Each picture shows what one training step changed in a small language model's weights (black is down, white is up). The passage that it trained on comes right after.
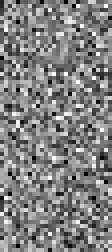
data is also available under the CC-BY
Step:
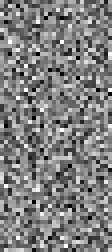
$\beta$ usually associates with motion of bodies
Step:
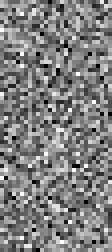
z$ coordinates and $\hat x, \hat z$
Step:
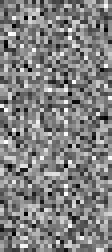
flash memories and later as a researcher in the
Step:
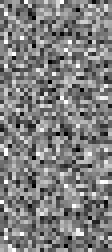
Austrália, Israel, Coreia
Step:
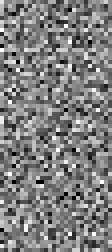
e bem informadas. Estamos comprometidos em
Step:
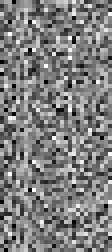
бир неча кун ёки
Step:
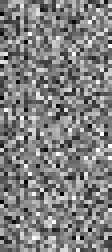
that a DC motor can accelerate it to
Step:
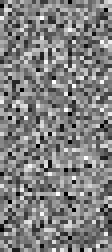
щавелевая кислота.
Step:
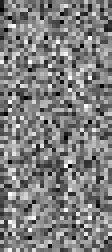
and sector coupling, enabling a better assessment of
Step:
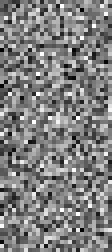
in 2023 with the construction of the first large-scale
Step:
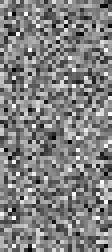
предстать вождю крайней
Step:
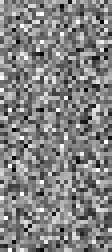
Uy xo'jaliklari
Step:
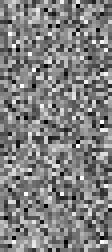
to contribute to the code (the sum of project members,
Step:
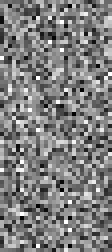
advanced aesthetic properties of it [7],
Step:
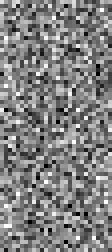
feature space is graphically displayed in Figure 13, showing
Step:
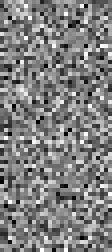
client(s) and the server(s).
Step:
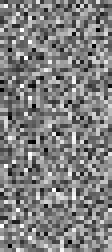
and domains and contribute to the broader understanding of how
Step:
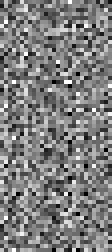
камайтириш, ушбу
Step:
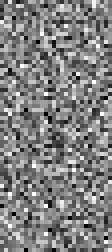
for Correspondence Dr. Muhammad
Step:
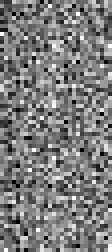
are the Lagrange multipliers associated with the constraints
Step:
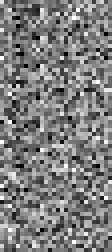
yillarda barqaror pasayish
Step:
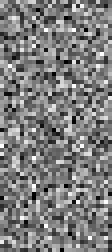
have their own advantages in the foreign language learning
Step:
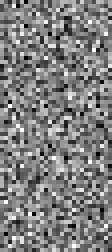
tensor spectra are non-trivial and have different
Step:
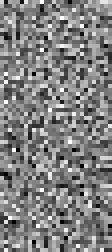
melting calculations can now be performed reproducibly and at
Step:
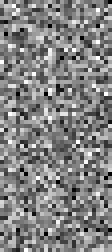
Positivo The efficacy and safety of
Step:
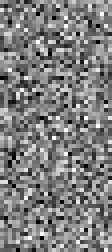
replaced traditional trading systems. This resulted in
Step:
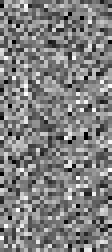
дидини тарбиялаш;
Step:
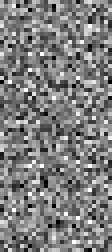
\frac{\dsm}{\dam} \approx
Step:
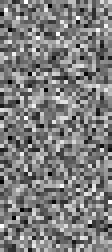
types of multimedia signals exhibits the familiar
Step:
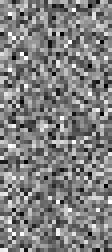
yutug‘im deb hisoblar edim”.
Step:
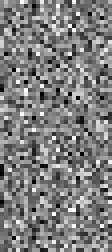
чиқилиши керак бўлган
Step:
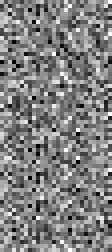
kabi 80 dan ortiq davlatlarga
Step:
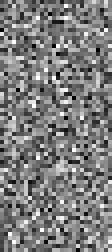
inner monologue stream provides word-level,
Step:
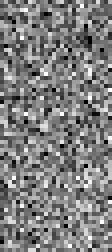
Braunschweig, Germany}
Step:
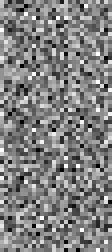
yo‘nalishlariga qiziqish ortib
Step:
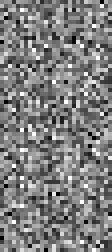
- Gray, J.M., Bishop,
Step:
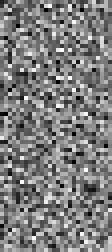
inspected. When the vortex-pinning forces
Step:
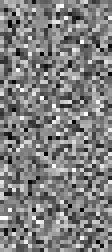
overall mean scores ($M = 5.02$,
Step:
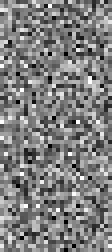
17. Nizametdinov A. et
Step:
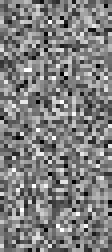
that its solutions admit an asymptotic expansion of the form
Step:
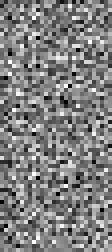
las publicaciones sobre el tema, el particular interés
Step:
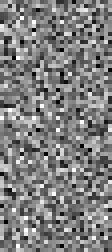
without contact adopted cheating and contest loving less
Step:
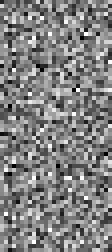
inclusion and improving the overall well-being of individuals with
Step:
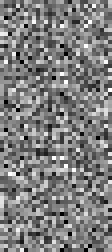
bardosh beradilar va xona
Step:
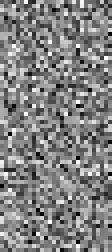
bagian dari Merdeka Belajar yang
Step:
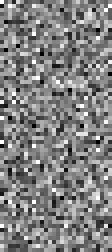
Sosyal ve Beşeri
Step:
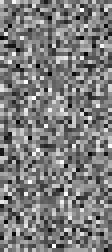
accurate species identification. In this work, we propose a
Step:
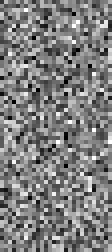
inhabitable. Y, sin embargo,
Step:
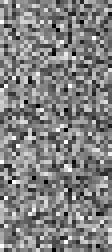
криптовалют інертний,
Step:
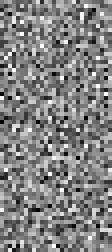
scaling parameters as well as the contribution of the scales of different
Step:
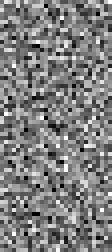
las diligencias de ejecución de sus
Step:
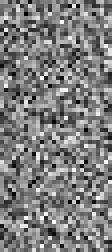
rule in the linear magnetoresistance regime at a fixed
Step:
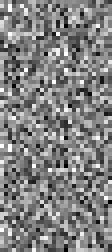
bo'lgan yirik hajmdagi
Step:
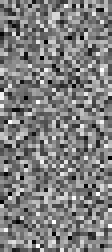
that the magnetization gradients are equal in magnitude and
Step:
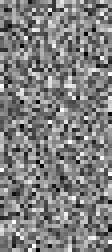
were mapped to LUTs} once available
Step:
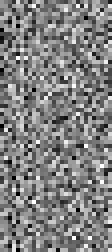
of the page or the user's interaction with
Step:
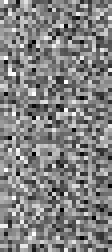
However, no significant difference was observed when students were grouped
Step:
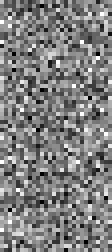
fikrni jamlashga o'rgatish
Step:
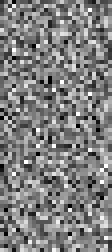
to atom-field entanglement is smaller than that
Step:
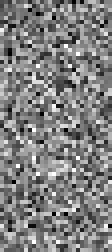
time-resolved MO spectroscopy makes it possible
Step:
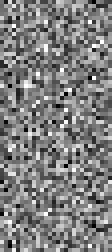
a detailed and personal account of Babur's life,
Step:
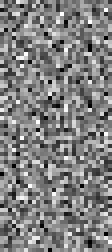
Immediate locality' i.e.
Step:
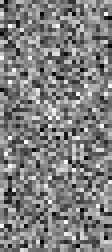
show us that such reasoning may be not correct.
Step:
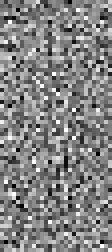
Данилычева И.В.,
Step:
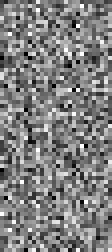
most of the defendant's defense
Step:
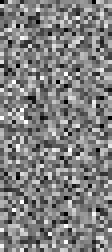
for data rate=20 kbps 7.9
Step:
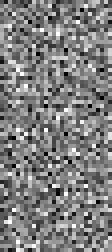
(Simamngan, 2020), no entanto ainda
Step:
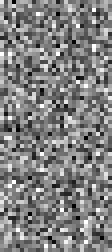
turadi. Publisistika O'rta
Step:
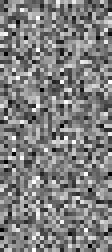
In this letter, we show that if a
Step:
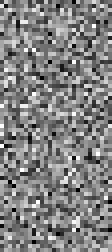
analyzed using the SPSS WIN 20.0
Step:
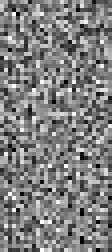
sure you have all the materials needed for the
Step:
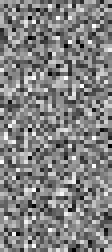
data. - (4) SMOTE data generation method
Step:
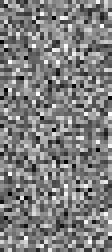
(Figura 10). Além das pastilhas a
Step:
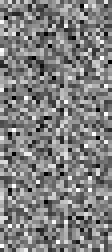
bo'lib, davlatni aldashga
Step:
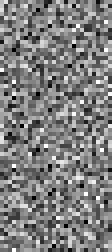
shift curves in remaining regions, say,
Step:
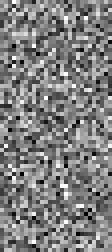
agregables, contabilizables y calculables a
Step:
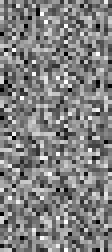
adabiyotida fantastik asarlarni
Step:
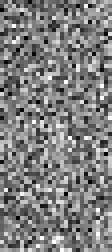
normalization taken into account, is T$_F \sim
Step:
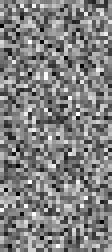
processes. The impurities in products with
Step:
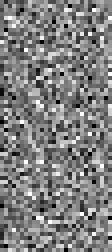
away from half--filling. As a result,
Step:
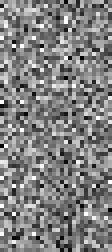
SOB PRESCRIÇÃO
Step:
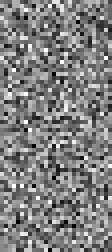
South Sudan, and Kinshasa,
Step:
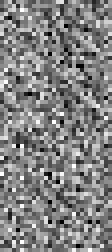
VoxEU.org, 6 May.
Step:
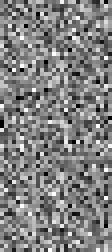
uzviy bog'liq.
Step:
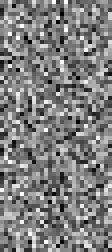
Raymundo Maués denomina de
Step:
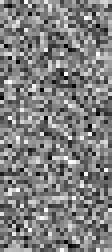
quyosh va shamol energetikasi
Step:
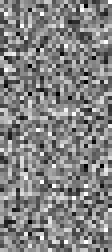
likes his or herself [4].
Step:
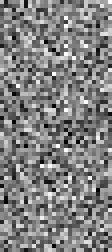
Данные образные схемы
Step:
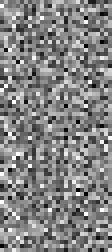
página de resultados (imagen 12),
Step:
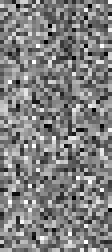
and similarity measures [6]. VI.
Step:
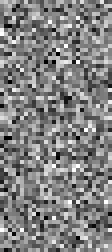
the female participants mentioned that their husbands
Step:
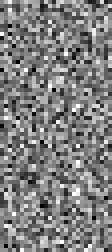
bari settlement, Yanbawa settlement and
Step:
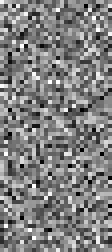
في استخدام الخدمات الرقمية،
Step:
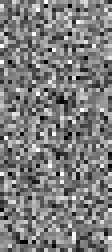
a menținerii unei anumite
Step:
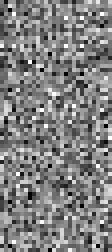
rapprochement is important in terms of the
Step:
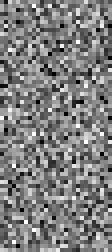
access across member states. 3. Expand and
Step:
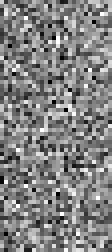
dos idosos. A avaliação
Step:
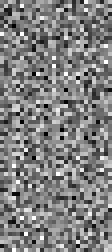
and non-impacted (bottom) side of
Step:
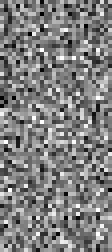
thumb for writing papers. They are for
